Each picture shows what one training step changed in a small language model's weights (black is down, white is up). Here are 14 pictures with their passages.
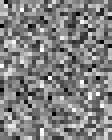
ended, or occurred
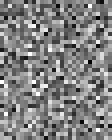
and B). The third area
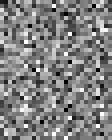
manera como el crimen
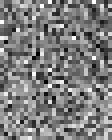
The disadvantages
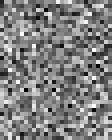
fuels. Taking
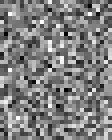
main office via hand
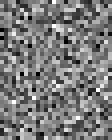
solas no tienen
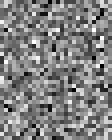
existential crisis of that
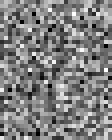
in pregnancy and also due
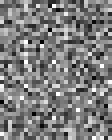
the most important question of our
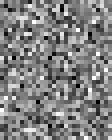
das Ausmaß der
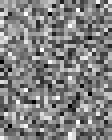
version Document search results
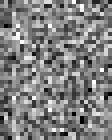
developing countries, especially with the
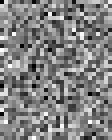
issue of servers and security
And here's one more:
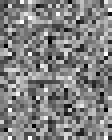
può essere
